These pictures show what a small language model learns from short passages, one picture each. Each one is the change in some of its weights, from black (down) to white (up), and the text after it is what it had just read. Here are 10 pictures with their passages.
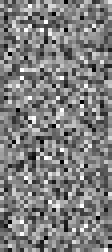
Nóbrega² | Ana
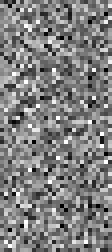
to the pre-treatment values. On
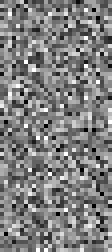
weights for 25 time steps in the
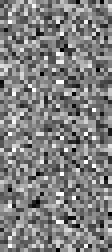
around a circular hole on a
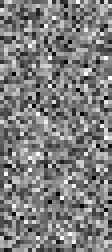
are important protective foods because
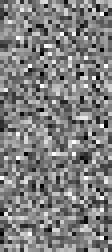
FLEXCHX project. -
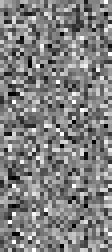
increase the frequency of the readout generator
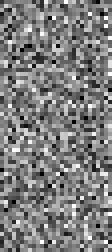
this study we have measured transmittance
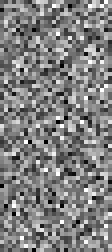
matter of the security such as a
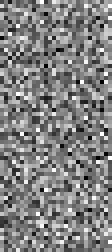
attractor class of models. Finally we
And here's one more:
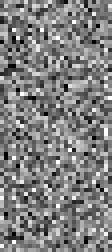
the platforms, Meta AI
